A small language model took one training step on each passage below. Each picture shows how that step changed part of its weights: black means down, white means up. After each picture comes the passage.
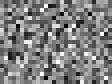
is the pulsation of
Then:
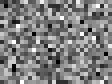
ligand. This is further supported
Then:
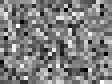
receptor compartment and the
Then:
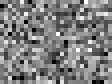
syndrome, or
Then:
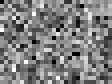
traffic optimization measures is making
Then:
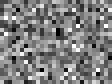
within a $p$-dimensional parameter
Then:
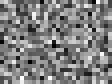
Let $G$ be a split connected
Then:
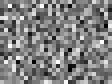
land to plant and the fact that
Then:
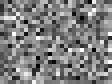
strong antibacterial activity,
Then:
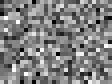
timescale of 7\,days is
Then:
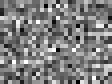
cases, women maltreat
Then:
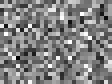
of the current immersed boundary
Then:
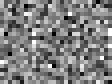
is made to identify the features of
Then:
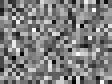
thermal transport is dominated by
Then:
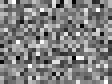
time requested by user\\
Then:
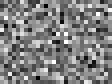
scripts, and code are
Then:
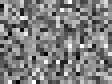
eat all of the cells of
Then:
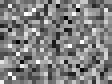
with the operation multiplication with
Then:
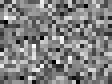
a June 23,
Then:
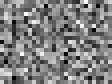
of the Muslim World
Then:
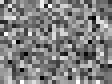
a common explanation has to be
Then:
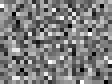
inflation model, one assumes that
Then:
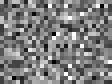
installing, testing and
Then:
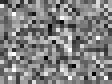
a compact or a suitably
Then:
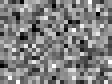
\thanks{The work was
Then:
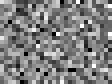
The total *S*-factor
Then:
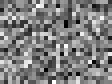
implement strategies to ensure that
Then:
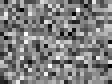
the interval distribution $T$, with the
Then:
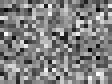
University, and Antai
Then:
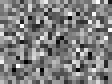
$X'$ is a $\mathbb
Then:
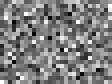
of sexual matters. This
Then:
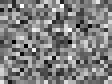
obtain% \begin{align*}
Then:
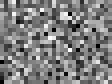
also tested it and provided
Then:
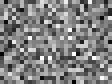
the z-transformation is given by
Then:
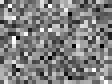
a quality which is highly
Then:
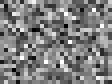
\cat{C}$ be a
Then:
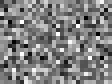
$A$ of a metric space
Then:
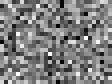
Vector Machine TPR
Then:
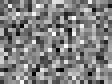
model defines the level of
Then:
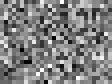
the droplet surface
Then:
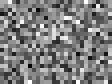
M' \lambda_1
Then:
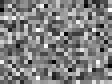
empathy, shared
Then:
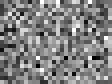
16S-RNA technique
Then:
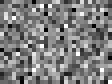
well as by the recent model-based
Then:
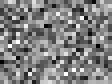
\right) \left(
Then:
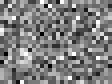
air quality data for central and
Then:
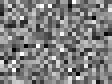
potential of gene therapy for
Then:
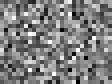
forces against the shaft can
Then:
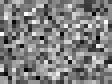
of these geodesic segments to
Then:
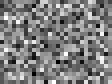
potassium hydroxide
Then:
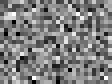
and inducements for multiple
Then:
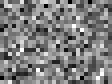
Improved Animal
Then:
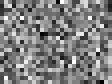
cell protein [13]. Our
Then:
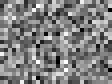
to validate these results.
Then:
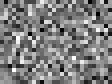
the transformed connection does not depend
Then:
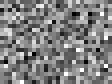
further unraveling the
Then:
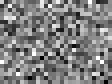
a different CPI system). In
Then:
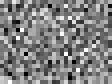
past is a wide area that
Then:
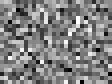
The cell-scale model accounting for
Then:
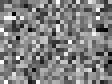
not just as “ideas” but
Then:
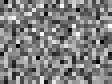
from the SRRs by
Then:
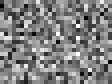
$A=k$ and
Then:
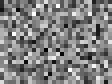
absorbers with active components have
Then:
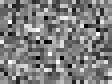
if the following is shown: \[
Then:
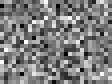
low potassium
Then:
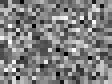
w=0$, for every
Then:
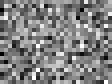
conditions. There are some notable
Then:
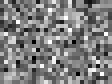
solution to the homogeneous equation
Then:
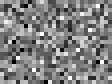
constituent. As there are
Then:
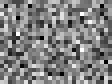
of the Past to Define
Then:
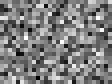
Health, School of Health
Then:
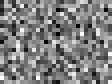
errors. For the cases with only
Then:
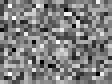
on economic and technical
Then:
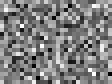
potential $v(x)$ can be
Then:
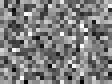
is more natural, efficient, and
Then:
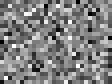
with peaks at 40\% and
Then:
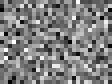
true for the bidirectional
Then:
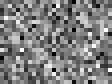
number of $J$ clusters was
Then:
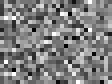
statistics could also be chosen. The
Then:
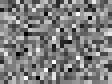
similar adjustments, we can
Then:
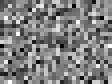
proficiency in utilizing digital
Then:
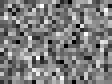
being the order-dependent
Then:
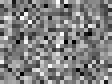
| [a]Total rate
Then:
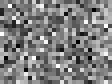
system (WCS) for an
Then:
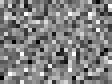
was determined by extending the
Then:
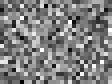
patient level and to conduct
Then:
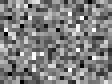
\end{figure*} %
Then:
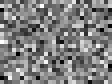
only four cases for groups of
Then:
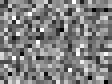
that this problem can be cast into
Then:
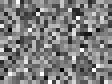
Figure 5 contains the distribution of the
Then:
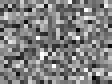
canned food, meat
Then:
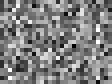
[18]. The copper
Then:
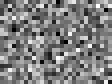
resources were provided by Compute
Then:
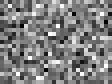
model for iterative refinement of
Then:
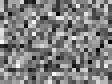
regions to eliminate
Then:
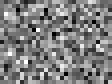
for the $k$th
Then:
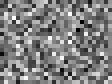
that for many sets with the
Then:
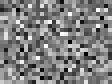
every $2$-connected graph has an
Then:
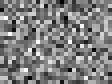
building is allocated for primary
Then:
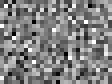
[11] proved the boundedness of
